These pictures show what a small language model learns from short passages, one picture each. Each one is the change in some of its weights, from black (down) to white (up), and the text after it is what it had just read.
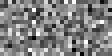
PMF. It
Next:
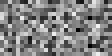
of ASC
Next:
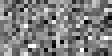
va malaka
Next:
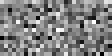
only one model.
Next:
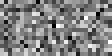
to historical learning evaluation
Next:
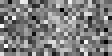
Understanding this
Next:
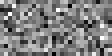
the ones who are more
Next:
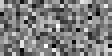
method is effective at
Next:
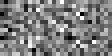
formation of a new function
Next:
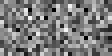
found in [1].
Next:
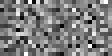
a muffle
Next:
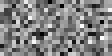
recently demonstrated the uniformity
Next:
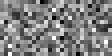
third abnormal events,
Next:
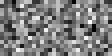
than that of bulk
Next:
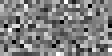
in order to secure
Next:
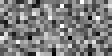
is to identify problems such
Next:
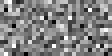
months. These
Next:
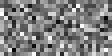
Markdown. Open
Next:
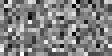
isotopic shift
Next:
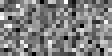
and dissipation
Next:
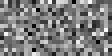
defined as the vertex
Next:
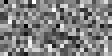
no longer picks
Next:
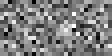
were handed out to
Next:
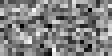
devices scaled linearly
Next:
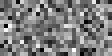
where $V_1
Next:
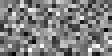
study by Campo
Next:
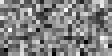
to quantify the
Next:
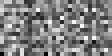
Einstein gravity
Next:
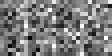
es que la creación
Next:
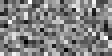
η is:
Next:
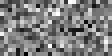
and Rehabilitation
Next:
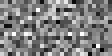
the first time ever
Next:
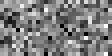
food placed on red
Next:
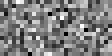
brief summary of
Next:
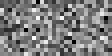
superior. O
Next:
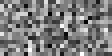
bars denote standard deviation
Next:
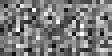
Tabla 8.
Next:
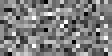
parameters - motor
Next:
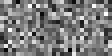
in the Indonesian language
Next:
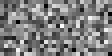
the etalon in
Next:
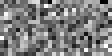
*Models and methods
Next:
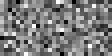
the left-hand side
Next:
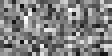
performs poorly because
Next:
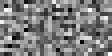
convenience, safety
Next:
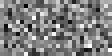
system gives rise to a
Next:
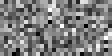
are of particular importance.
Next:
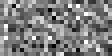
all study participants.
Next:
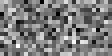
$n$ are
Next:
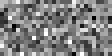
mismatch problem.
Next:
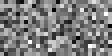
is the cost of
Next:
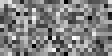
minor fluctuations. The
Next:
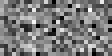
five larger than currently
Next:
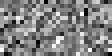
от таковых
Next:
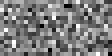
As mentioned in the previous
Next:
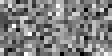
4a is cut into
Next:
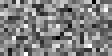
shared purity of a
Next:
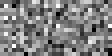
means and to produce according
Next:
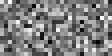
sent to the
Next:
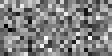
para integrarse al
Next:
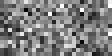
of invalid routes
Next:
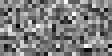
line strength in a given
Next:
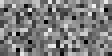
(or infinite)
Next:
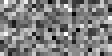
maintaining the dataset is
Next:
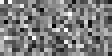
in this work. The
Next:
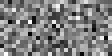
corresponds to best values across
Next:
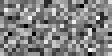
Descriptive analytical
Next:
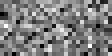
communicative goals in
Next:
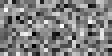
Red Phase 2
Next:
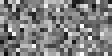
retail sector.
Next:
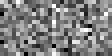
contracting and
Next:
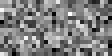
relationships that could have
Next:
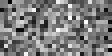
graft during the first
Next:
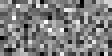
apart from more
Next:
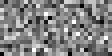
ve kalp
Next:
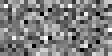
the data sets used in
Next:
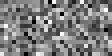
yang berbeda untuk
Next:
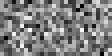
fractions of same nature
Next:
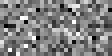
eventual resolution. A
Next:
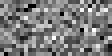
bir tomonlama
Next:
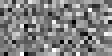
require performing matrix
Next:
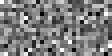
by the application of the
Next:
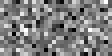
проблеми, що
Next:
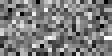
positive definite then we
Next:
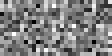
QA systems can be
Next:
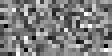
kg CO_2
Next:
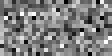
spectral IR intensities and
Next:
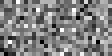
the cattle in
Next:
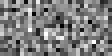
can also spur new
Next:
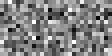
field lines. Since the
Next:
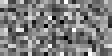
in a more general
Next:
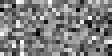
should be multiplied
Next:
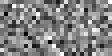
during management improvement; If
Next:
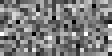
simplificar el
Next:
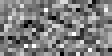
work; remote
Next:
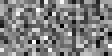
are defined using the
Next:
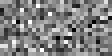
the in-focus
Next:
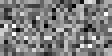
dark matter and halos
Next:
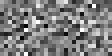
two different pairs of
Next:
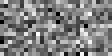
the phytate
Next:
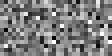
Faculty of
